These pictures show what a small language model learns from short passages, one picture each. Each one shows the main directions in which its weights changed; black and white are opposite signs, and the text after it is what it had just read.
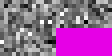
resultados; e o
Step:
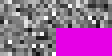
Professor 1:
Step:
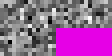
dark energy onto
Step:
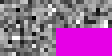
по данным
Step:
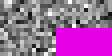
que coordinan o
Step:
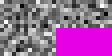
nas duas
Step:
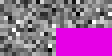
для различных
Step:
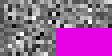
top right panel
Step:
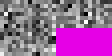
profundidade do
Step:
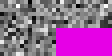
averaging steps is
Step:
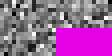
luminosity operations at
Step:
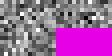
simulations we obtained
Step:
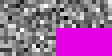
for fixed values of
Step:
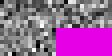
was also conducted
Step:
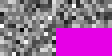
of the sector,
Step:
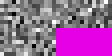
the received signal model
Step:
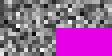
robo de
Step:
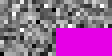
case of a dense
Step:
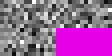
setting policies
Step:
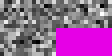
educativas en
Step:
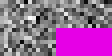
freedom and material
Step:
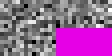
etapas la
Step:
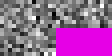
how nonlinear processes such
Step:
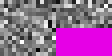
долю реформ
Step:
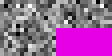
– Toshkent,
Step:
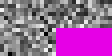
politique et
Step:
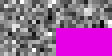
to use the relative
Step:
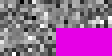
terms of sums
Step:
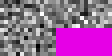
has been found.
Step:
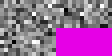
— это
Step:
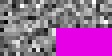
do Estado do
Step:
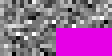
panel data study in
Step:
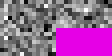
and Fig.
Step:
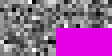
can read out the
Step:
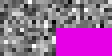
to Verification
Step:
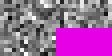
direction. At this
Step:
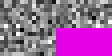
alkali lines
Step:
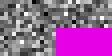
integrals that appear in
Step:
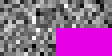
through the direct
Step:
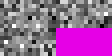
consciência da
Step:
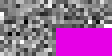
scored in the
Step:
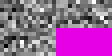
upper limit of 4
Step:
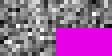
para nombrar
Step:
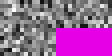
a factor of 10
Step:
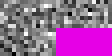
for higher fields
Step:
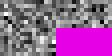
med et stort
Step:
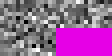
ambient medium because
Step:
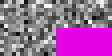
heating systems,
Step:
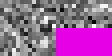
Co–Co distance
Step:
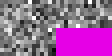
denoting the
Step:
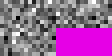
the case where
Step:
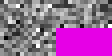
позиції на
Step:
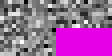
entities in
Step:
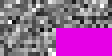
the usual transverse
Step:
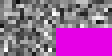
e matou
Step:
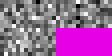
that we shall denote
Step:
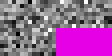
plot the spectrum when
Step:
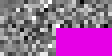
pressure of anomaly
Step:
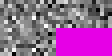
в її
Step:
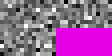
purposes it will
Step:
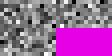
têm um
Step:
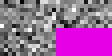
symmetric and have their
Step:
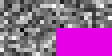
em países mais
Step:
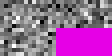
had an increased
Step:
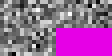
$V \approx
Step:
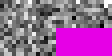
gluon correction to
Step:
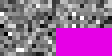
of $\log N
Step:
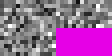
while for calibration
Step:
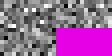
for the minimum of
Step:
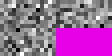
her yeni
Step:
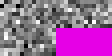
promozione di
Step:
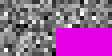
formation environment. In
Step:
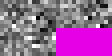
numerical simulations are
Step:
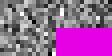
von maximaler
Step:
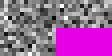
and $\sim
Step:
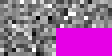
apresenta a
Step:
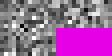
more challenging than
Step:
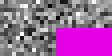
as we move
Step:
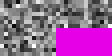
can be directly
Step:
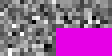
further restricted by
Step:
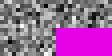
tizimni yanada
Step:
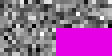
Since, for each
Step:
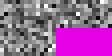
também da
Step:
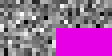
described in this
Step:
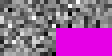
includes two parts:
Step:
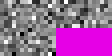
is difficult to calculate
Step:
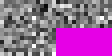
боради ва
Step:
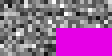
diagram histogram
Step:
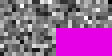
factor of 4 below
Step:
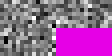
maximal highest weight
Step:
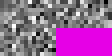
compare the scattering phase
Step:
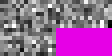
to thank
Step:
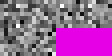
- Comisión
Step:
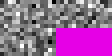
el noroeste
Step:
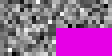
aus dem Strom
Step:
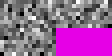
average number of
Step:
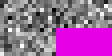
questo è
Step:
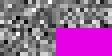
the high-order
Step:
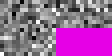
case of standard
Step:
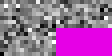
имеют в
